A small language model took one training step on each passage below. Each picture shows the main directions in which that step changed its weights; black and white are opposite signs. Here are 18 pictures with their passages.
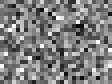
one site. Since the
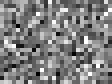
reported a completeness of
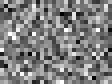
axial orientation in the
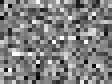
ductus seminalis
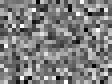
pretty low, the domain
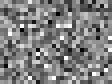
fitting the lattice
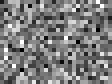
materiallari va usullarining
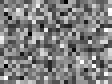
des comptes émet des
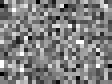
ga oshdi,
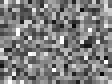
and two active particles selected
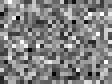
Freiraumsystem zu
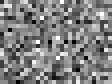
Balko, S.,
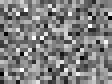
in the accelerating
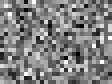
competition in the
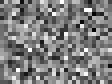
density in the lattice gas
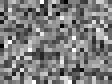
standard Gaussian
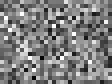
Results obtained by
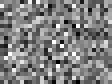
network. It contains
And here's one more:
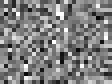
ruhiy kuch berib
